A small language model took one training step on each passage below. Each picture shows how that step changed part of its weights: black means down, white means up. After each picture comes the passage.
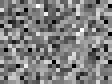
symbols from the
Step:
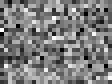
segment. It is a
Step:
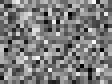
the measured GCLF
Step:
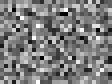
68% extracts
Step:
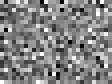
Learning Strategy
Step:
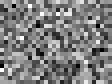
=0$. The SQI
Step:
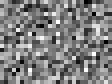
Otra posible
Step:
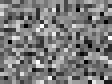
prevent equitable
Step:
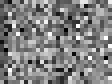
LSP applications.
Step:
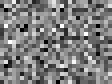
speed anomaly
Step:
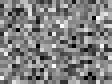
The initial data parameters
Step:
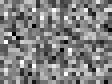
agreement with recent
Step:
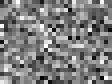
do instituto da
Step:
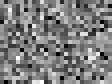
the atmosphere is
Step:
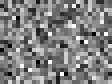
was further developed and it
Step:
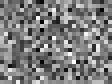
probability than components
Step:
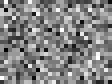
the possible presence of
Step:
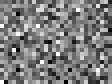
**NAME OF
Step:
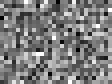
in fact seem to have
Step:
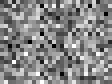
// *Journal of
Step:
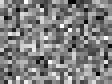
tension and shear is
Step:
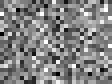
present. This is why the
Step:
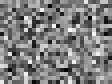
spindown expression.}
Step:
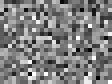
$m_a$ is its
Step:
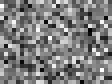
cantavano gli
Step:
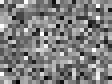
diagonal phase operator is
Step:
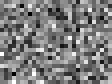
messages for each round
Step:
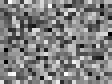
the coevolution of networks
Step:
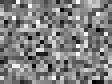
origin, one has a
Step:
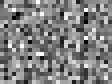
aux travaux
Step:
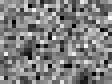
of the aesthetic
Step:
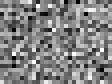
in Baku for the
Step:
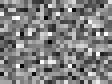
That is why we
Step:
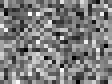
of Higher Education
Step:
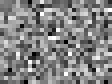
correct agreement with
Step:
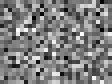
has been assigned to the
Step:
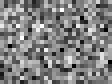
the last 20 years
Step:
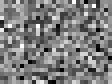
com as revoltas
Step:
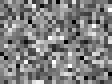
ability to sell information
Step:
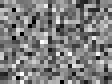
art can critique
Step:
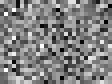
the website with
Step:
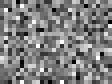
specialization (which
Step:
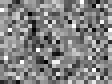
Gentili and Di
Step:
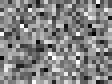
условиях в
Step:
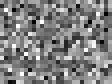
Hastuti, S.,
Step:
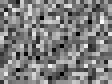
-fractional definite
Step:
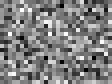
results pertaining to a
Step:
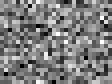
avoid falling
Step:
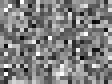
van de ouder
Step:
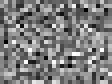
for the customers to
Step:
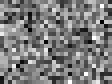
crescido dentro
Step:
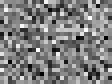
значимости и
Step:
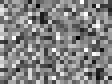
COK COK
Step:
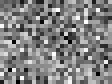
times slower than
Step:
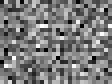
If the profession
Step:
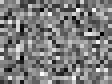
Attack, this method
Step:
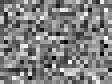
la igualdad que
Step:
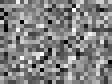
intends to lay the
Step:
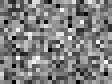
the introduction of an
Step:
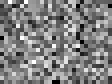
evolution of the system. We
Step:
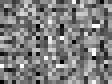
diluted to 25
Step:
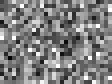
C3 to C4. The
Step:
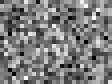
exploration. An electronic
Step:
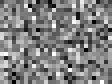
la necesidad de
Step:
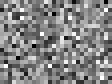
(TDSE) is
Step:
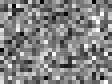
related properties of the
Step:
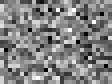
a pesquisa
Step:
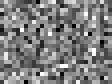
foydali 2
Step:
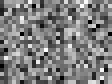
conducted to ensure
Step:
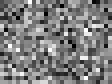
depth during this
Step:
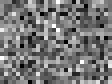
gelijke toegang
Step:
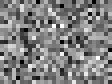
mediator roles of
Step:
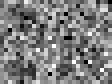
after the reference.
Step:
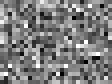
est de fournir
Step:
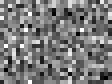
particle's random
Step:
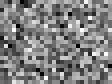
superposition of Fig.
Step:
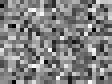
22 та асосий
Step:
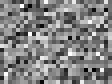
in visible regime
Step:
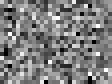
speckle noise and should
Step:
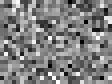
alcançar e
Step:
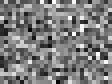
Parker, under a
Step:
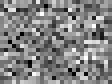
health policy and
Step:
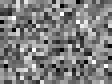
proposed protocol is
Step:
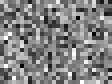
budget, and
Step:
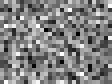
of a healthy
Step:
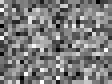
Physical and optical
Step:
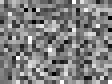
impact of uncertainty
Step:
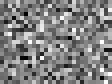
we can see that the
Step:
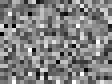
create difficulties
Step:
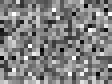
the quasi static limit,
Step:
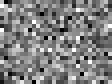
internacionais representam
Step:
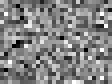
for studying lexical,
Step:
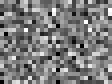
Practical reality A
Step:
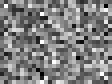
por supuesto,
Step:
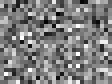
soft} \sim$
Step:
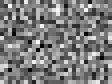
to learn more about
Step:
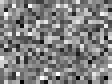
also a limitation, considering
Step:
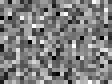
impacts such as effects
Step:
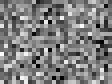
concern where bacteria
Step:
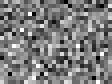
de *Ladder call
